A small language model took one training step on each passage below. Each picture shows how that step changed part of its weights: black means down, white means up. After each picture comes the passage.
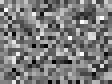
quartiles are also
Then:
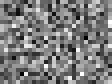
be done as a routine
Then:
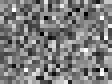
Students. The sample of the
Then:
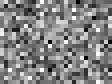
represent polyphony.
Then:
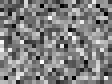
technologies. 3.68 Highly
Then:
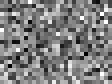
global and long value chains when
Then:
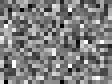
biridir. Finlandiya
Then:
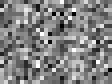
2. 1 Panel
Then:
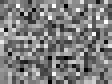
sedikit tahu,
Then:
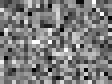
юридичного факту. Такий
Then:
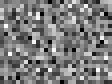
argentino**, ed.
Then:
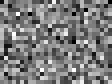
community leaders lack the skills and
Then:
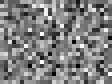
of high cost will affect whether a
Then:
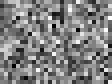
vorbringen, dass
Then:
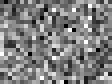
potential source of genetic material
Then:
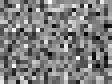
confessional, are socially
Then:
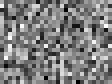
. *Physical Review
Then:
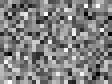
pleads that he is
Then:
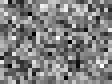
the plate were incubated
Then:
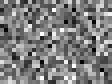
Meski demikian,
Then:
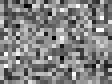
en lo religioso, a
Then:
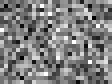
their real life contexts and the
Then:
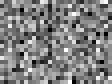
Strelnikova, D.,
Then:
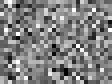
approaches tailored to students'
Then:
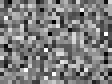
à SCIT reduz as
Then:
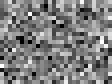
of lead acetate complex,
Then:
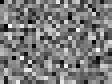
Mis va rux elementlari
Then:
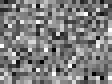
by an institution(s)
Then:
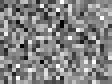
Grant Agreement,
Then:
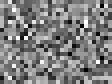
cultural identity. Through language
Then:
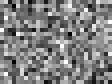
природи діяльності державних та
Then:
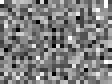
Wright, "Knowledge
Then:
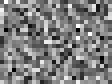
kebajikan. 2.
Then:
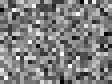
l'émergence et la
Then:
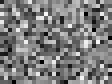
and environmental damage [2].
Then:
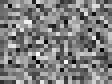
ng iba't
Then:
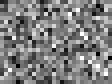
this modified procedure, distal
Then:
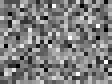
mentioned in dictionaries,
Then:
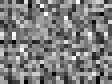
efektif dengan warga
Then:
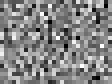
ko'rib qolib,
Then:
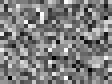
as “the practice of using tools
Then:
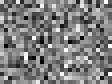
solution, stirred and
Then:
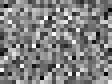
shoxli hayvonlar
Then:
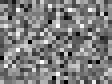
costs (e.g.
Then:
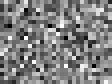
the FBG reflected wave.
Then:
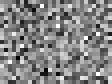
языку. Очень
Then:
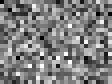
the basic report, each group had
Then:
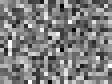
la Iberoamérica
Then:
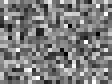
зазначеної раніше
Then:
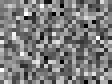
had been derived: 1.
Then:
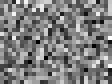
Kecmanović sa
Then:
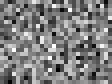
this document, which takes care
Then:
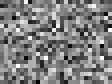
de março não veio de
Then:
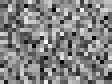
of women. Key among them
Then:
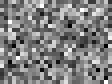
referential expression 'son
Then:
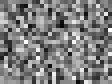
[11]. For the purpose of
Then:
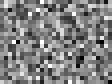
to determine whether this program has
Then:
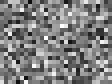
engineers' gender does
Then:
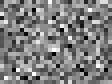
CLIL, especially for the
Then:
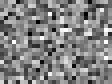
tili filologiyasi"
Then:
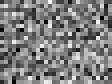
Yahaya, S. and
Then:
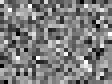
the weather TABLE
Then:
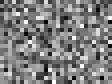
needs of business and society, and
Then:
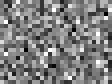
o'qituvchilarning kasbiy
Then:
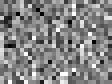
content going up to 82
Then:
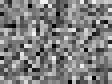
perkembangan TIK dan
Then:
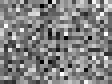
Data Figure 4. Distribution
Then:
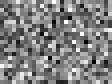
contained demographic information. It
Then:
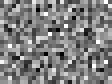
Milestone Number
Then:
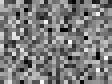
reducing costs, and consequently
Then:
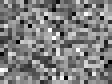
via the Open Science Framework:
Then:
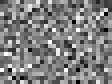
composites, compared with neat
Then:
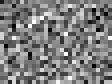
Correlaciones entre los indicadores
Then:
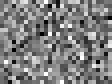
mülki bolıp
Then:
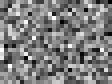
video frames to highlight the text
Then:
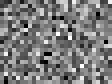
heart disease in case and control
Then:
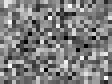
меди в Северном
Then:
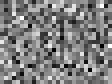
ichki mahsulotni
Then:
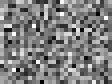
по ирригации.
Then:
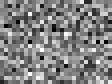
(число участников
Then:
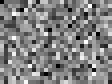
where many green and agricultural fields were
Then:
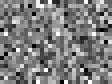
present paper seasonal bird
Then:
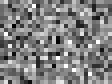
and seeds were the highest,
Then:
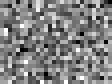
da intimidade da vida
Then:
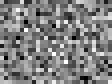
based on the INTEGER
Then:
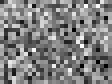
others promoting the same practices.
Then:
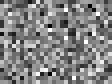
и в рабочем
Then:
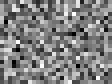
changing. If the last
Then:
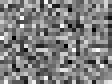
years and those who had systemic
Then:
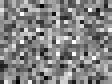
transmission, addressing the limitations
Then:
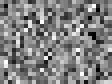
bo‘lsa ham, ular
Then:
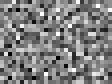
not between teachers and experts.
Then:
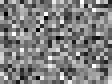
у первый часть
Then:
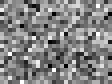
2.2. The selection procedure
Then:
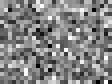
Department of Botany,
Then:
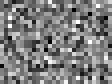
y otro más débil
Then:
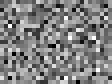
Graduate Master Program Health
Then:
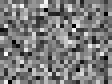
por excepción, se
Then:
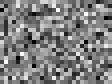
web site. URL:
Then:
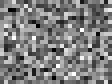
framework with supervised machine learning
